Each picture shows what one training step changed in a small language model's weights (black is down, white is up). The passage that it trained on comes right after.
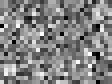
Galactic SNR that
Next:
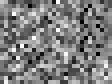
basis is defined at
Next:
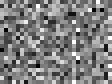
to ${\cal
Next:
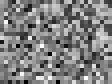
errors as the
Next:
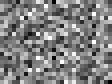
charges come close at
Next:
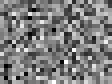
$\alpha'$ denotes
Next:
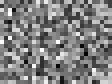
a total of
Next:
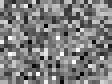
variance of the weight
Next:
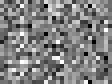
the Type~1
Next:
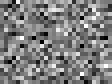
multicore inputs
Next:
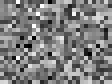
reexpressed as
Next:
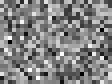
the neutron source
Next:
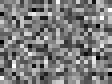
$\b $-functions
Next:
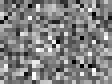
change the threshold during
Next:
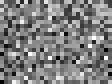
the whole scattering function
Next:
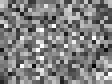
angular momentum likely
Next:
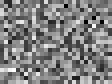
of Social
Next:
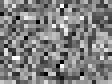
existence. Each of
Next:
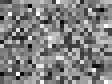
an important role in
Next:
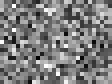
state is contained
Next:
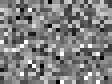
as their line
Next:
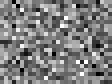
rest-frame UV
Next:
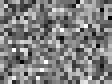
is slow, with
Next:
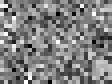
panel design was
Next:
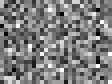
original reasoning
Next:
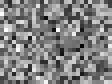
of the OH
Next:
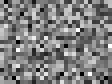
are all dust solutions
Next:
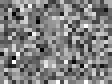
kinematical situation
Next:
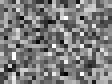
experiment is:
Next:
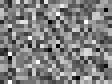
of irrelevant
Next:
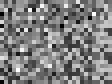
the creation operator variable
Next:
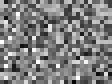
frequency of 500
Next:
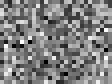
of relaxation time,
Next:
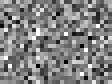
Please provide
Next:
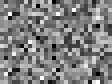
A more detailed investigation
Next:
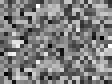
due to rotational invariance
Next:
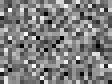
Users can
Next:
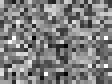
individual harmonics
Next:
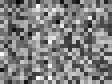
only the slow time
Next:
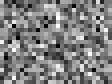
slow solitons are
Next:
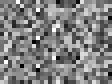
be, in
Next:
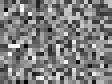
This raises the
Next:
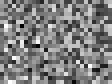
findings of this
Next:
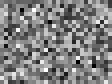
can cross at
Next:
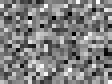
Let us now discuss
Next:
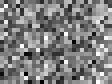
in red band being
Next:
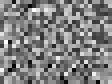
force by a value
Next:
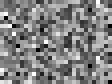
files suggest.
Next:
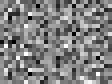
We also notice that
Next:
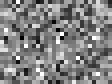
note that this figure
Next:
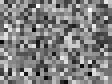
history with sub-
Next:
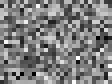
to get hadron
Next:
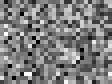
are interested in
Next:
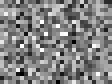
that label from the
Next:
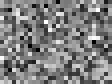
flow \sep
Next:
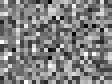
but because of the
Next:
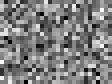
compounds in
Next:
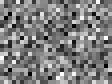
expensive and
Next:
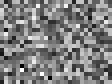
of opportunity observation
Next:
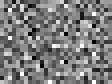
Debye approximation
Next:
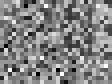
position becomes more
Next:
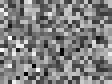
for a fixed angle
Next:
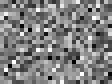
understand the effects of
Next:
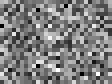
silicon modulator
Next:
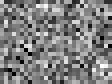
time intervals, expectation
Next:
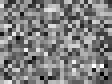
incident wave to a
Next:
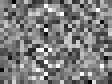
reason underlying the choice
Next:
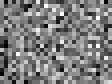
been validated
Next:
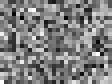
new CRDS
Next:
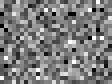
operator ${\cal
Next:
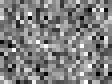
(1) absolute
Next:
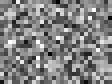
be verified that
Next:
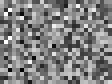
where modifications are
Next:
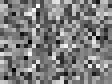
with envelopes
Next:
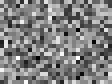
the threshold by means
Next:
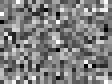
is less than 1
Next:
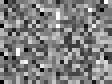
Energy Society General
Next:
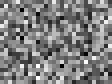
in QCD, in
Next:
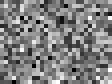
the Polish National
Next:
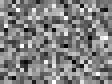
models have been introduced
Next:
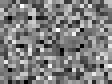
For the sake
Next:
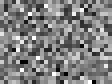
These methods have been
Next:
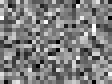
and Evolution of
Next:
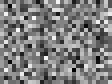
provides a unifying
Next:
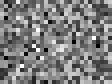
can be classified
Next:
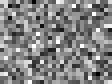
we see that galaxy
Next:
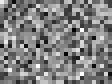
image with the feature
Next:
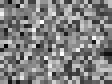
the complexes remain
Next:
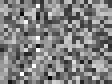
with the force at
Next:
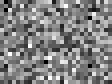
message cannot move the
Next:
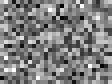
previous works which consider
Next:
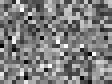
These operators clearly
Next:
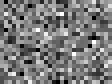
question arised in
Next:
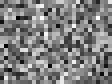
over time that would
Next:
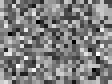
curves present conduction and
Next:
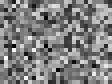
addition to an atomic
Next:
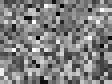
slightly redder atmospheric
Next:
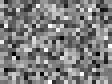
events were excluded on
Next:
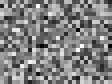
to each of the
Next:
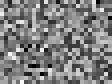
of $\mathcal
